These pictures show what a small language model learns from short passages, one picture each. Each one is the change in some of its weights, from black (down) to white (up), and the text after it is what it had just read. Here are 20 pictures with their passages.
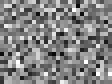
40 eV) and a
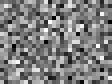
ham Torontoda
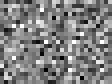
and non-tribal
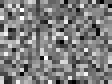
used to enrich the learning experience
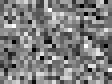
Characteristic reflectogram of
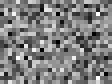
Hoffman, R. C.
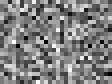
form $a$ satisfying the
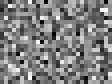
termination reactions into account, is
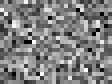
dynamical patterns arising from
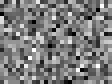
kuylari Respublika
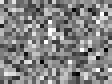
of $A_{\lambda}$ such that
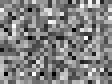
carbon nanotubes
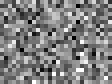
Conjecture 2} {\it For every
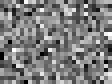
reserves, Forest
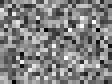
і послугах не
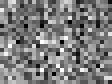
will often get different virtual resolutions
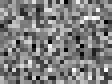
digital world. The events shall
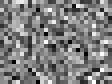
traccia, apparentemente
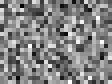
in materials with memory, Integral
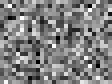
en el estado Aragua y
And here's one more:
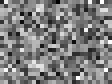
world against a backdrop of what
